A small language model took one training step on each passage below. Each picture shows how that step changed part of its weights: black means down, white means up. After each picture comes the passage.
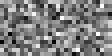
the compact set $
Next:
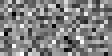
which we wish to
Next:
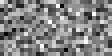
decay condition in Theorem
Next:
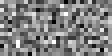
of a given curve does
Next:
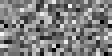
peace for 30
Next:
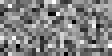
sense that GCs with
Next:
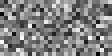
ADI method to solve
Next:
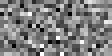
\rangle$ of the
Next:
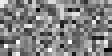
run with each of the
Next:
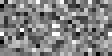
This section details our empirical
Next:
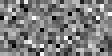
\beq \Bigl [
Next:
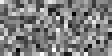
reasonable extraction radius can
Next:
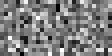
us to express the integral
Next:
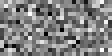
(we set the
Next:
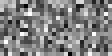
in the atmosphere
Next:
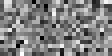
scalings makes the
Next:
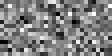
various applications, such as
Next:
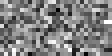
main causes of
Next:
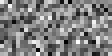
supported by NSF
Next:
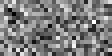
Days to flowering
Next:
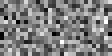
strain occurred in the
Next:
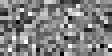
immediately from the upper bound
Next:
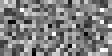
to justify the procedure
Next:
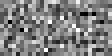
caught in the
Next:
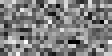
following one from which the
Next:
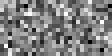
in the Biology class
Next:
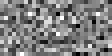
show that for every
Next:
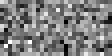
has no exact pair of
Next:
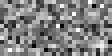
UV Spectroscopy.
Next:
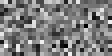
will make sure that
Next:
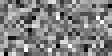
lifetime and the
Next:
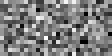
be in $\tau$.
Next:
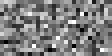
that for any finite time
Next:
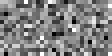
two different production mechanisms that
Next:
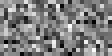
the expression for the polarization
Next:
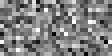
coordinates, $l$,
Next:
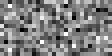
requirements leads to increasing
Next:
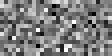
3D ultrasonography
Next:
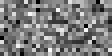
of aircraft
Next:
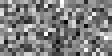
a clean interacting
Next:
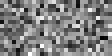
Step 2. If
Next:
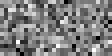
the second estimate follows from
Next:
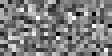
our theorem which was
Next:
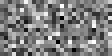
any such case, the
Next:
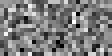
the water samples ranges
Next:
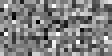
extreme rainfall
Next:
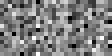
measure the squeezing
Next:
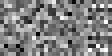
success or failure.
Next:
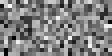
action is given by the
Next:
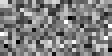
points uniformly distributed over an
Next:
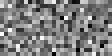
parameters are as those listed
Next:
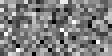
of efficiency on the change
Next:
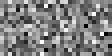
a modular version of
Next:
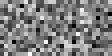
systematically demonstrated through the
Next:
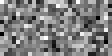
measured eigenvalues (see
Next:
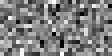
time distributions in the
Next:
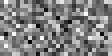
Weyl relations]
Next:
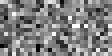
continuous we can write
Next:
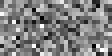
preserved. A
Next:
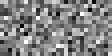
denote a function in the
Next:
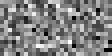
the proof of proposition
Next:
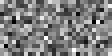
introduced commonsense reasoning
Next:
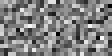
first calculation concerns the role
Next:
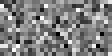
sp. n.
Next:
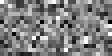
quantum fluctuation is
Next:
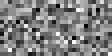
patients included in this study
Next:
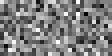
adjacent to
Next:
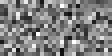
defined since by the
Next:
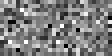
to take laboratory applications
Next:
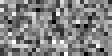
of length $n$
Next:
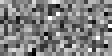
Government will be
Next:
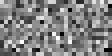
solar at the surface of
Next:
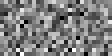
les interese
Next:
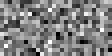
can be expressed in terms
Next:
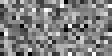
hence we must have
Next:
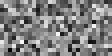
Applied Mechanics
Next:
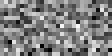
from practice. Students
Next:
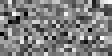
contraindications such as
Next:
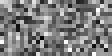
The present study not only
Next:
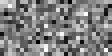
for one single nuclear coordinate
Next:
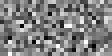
Yu}, the order
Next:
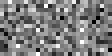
a magnetic field has been
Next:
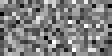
than $\phi$, and
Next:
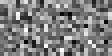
defined as the time for
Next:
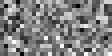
cavity to support high
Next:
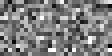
relatives of patients with
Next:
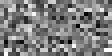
the properties of the
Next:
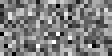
curdy white
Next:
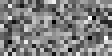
problems provide rich structure
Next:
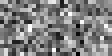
work together to change the
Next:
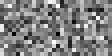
construction. Finally we need
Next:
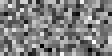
under the conditions specified.
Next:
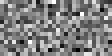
local field but also of
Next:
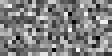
illustration. No single
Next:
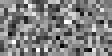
the butt to be
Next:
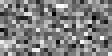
$u$ be a
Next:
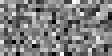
of Birth
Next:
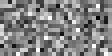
remains marginal. There is
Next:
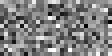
West of England
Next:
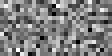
39 Source:
